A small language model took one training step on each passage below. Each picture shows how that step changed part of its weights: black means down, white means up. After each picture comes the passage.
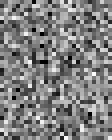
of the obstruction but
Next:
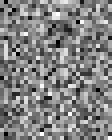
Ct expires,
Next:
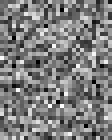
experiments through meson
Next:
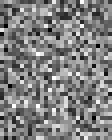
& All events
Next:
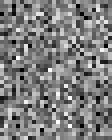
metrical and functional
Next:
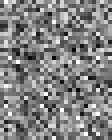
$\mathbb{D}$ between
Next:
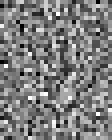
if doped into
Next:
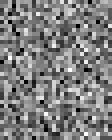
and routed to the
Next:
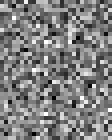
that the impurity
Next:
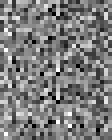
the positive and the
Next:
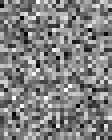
corresponding to the universality
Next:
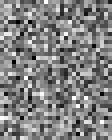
by changing geometric
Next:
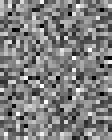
briefly discuss
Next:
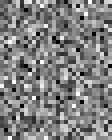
pipeline with two
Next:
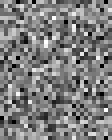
Yanai A,
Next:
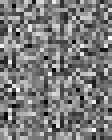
with the potential of the
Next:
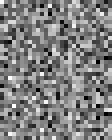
1/2$ states
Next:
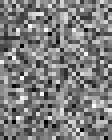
wave packet in
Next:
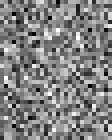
short tracks,
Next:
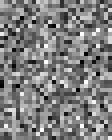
follow the procedures
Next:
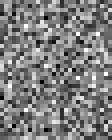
In the slowly
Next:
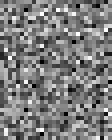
can be violated in
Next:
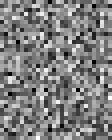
of traversal times have
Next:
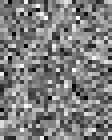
two-qubit gate
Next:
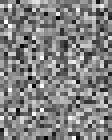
then be written as
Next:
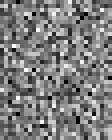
the photophysics
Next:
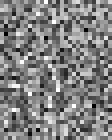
generate a variety
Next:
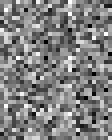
the exact sequence
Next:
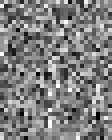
It is understood
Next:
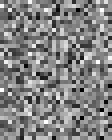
one can now say
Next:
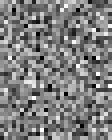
scale. Besides
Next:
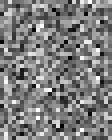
the orientation of the
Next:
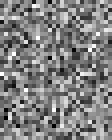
of the 92 nm
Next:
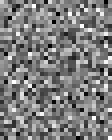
target item in
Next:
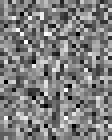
proton initial positions in
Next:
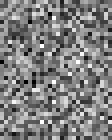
of a cube
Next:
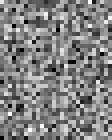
to the destination
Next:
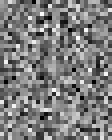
dex. The gray
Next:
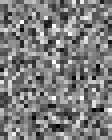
M_\odot$) and
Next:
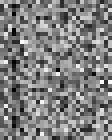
The most standard method to
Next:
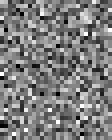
ERW, we
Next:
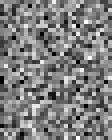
In order to compare the
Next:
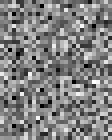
to separate hard
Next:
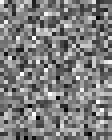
equitable distribution between
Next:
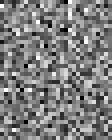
the pair potential so that it
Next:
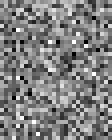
absolute metrics
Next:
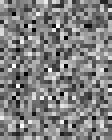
describing any physical
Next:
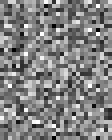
is easier to go
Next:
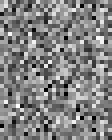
equation we have introduced the
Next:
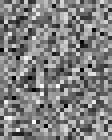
general the change in
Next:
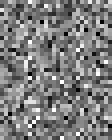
a restrictive
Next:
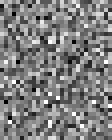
The message size is
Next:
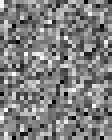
is the interconnection
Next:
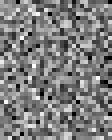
(aiming with
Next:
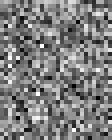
small negative value of
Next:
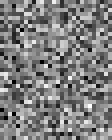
with one method for the
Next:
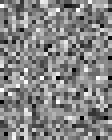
Windows indicates
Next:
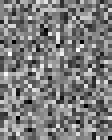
be independent of any
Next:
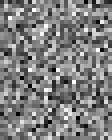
schematize the
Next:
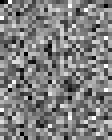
mirror image
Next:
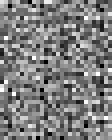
the setup assumed
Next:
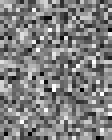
giving (for a
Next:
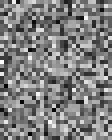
without setting up
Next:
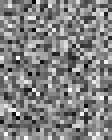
we first find the best
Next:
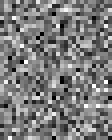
the finite-parameter
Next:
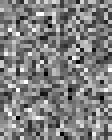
feasibility of
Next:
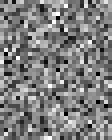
not converge to a
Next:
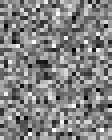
min}$ for each observation
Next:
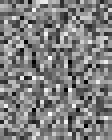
as a starting point for
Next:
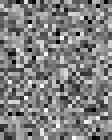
with hunderds of
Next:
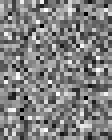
this is simply not
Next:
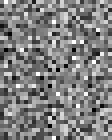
$\phi_b$ in
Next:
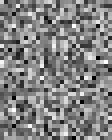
to understand well how
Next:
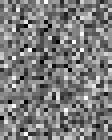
adaptive beamforming
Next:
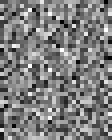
the OPT results are
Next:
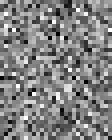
a spaceship
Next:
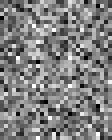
an old model based
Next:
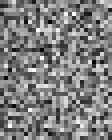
achieved. This
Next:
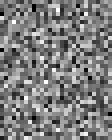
of WR stars have
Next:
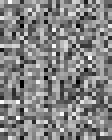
at least for those
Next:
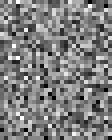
that the same query
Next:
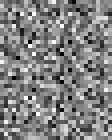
the centre living
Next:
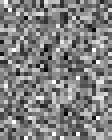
diameter ($d$).
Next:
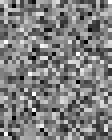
and surfaces:
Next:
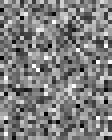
slot $t$.
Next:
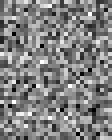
the precision and
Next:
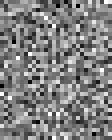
delineate a
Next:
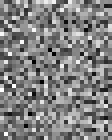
a similar way more general
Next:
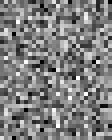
modes $b$ and
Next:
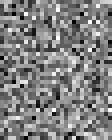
900 in blue region
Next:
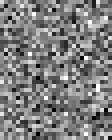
most simple ones around
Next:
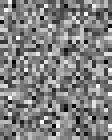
is laminar and the
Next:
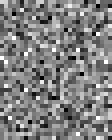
separation $d$
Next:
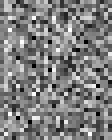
all partitions of the
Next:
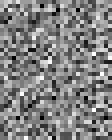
window (of the
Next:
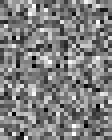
is claimed to
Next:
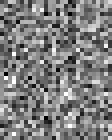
circumstance there
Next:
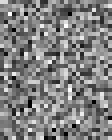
the covariant derivative
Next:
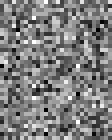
applications. Coming
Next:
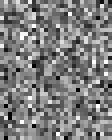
arranged array
